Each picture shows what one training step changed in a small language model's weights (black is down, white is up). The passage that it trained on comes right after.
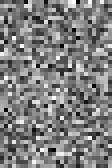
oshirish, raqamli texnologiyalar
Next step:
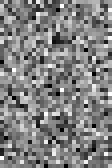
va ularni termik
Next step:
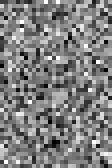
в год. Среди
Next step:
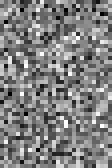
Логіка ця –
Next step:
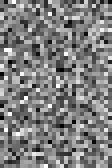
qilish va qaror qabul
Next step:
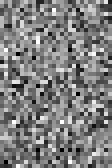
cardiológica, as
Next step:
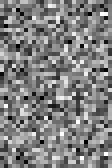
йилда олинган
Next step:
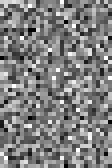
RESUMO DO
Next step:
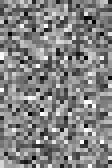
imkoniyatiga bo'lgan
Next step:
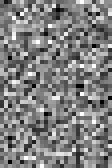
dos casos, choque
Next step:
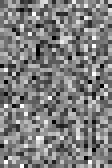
a structure-forming
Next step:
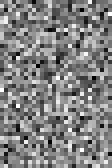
un país tan extenso
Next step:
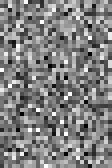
було проведено
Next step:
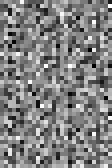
فيه في سعة
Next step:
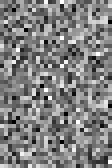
interesului superior al
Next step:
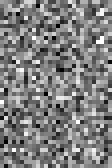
tecnologías desde los
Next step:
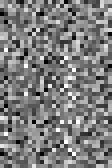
servidores, mediante
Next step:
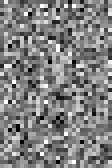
processo de reconhecimento do
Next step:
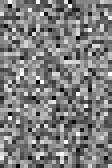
l'équité et de
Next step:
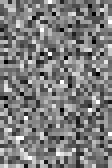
aux fins. A
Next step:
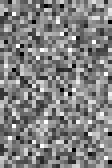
la norma de normas,
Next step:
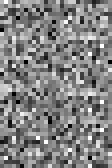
характеристики и
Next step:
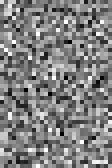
засобів / В.
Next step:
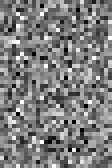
ўйнаган, бу
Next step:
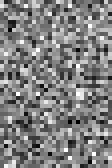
nu minte trebuie judecat
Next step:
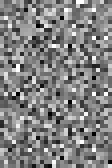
33. Ganiev,
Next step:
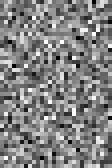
foydalanishadi. Misol
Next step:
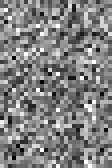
this category of
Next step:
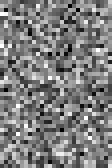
bir bankalarga bir
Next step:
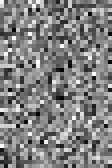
werden in der Tabelle 13
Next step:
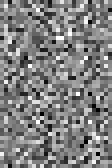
90, sous la
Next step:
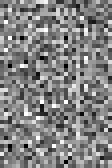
Аннотация. В
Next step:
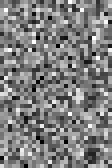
putih, topografi
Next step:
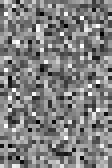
als onderdeel van
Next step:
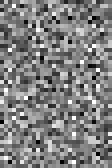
256), el género
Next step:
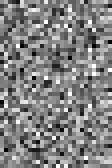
varians* dengan db
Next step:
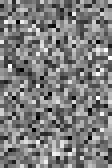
Część 13.
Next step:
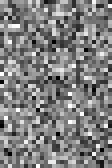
مدت ریاست
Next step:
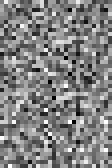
son ellos quienes,
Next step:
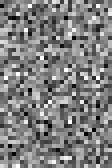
kann einer Eigenschaft
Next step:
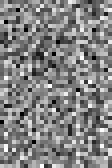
e informativo para permitir al
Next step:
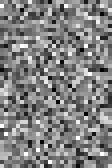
Automotive OEM
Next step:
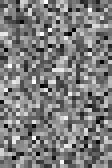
– ao menos sob uma
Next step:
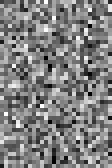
бута. Март
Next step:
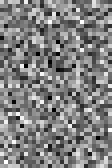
*Modern Science and
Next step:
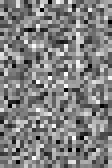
Launay, M.,
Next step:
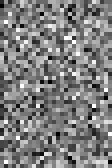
adalah hasil dari
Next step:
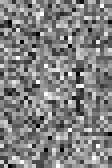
especialistas en salud, no
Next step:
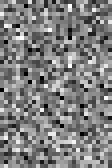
beschritten werden, die
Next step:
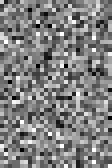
Tamura, R.
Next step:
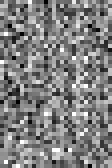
детей, зачатых
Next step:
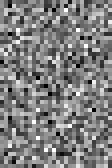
на національному
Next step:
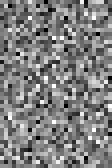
право ребенка на
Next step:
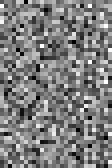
procédures mises
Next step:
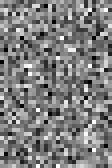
с помощью
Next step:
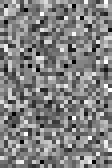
3. Гриневич
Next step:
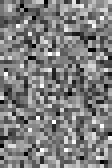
etdi. Bugungi
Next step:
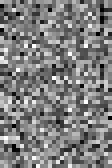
die Familie,
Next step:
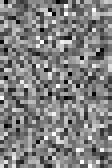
повышения качества
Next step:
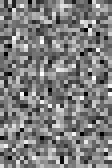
*American Economic
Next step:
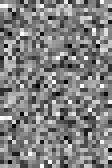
hosil bo'lishi
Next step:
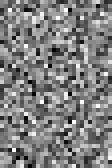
Шу бонсдан ҳам
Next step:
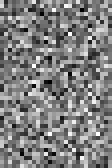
ocho temas y 42
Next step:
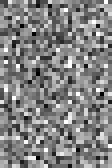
praticiens, notamment
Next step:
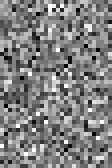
Wissenschaft muss
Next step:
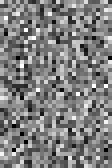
3. Kogdenko
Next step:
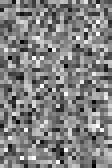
belang, maar niet
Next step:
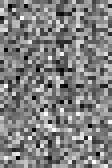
qilishda moliyaviy hisobotlar
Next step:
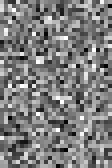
method of the moving
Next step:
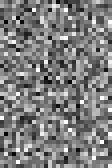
массы аэробными
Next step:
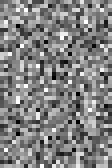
de código.
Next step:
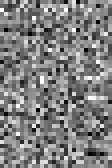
Islania et al.
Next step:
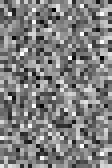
hikoyasi orqali esda
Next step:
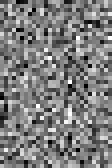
Josiane Silva;
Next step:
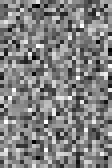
para integração com a
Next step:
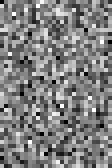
р. Піня,
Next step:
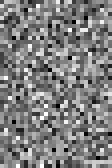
bunlara bazen
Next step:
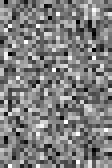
identification and characterization
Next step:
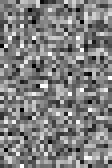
en la arquitectura
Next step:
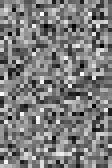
qor va muzlik
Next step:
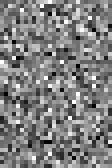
Dalam Ushul
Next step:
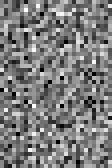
При определении
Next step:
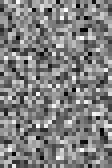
не гарантује
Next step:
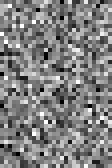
amaliy ko'nikmalarni
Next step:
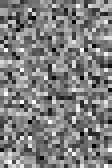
andere functies in het
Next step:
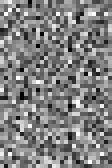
vislumbrarão a
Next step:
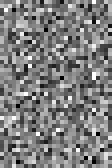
посадку следует
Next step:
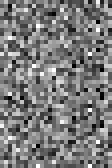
como indivíduo
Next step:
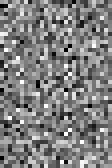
Винблад О.
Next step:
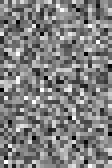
é possível obter cerca
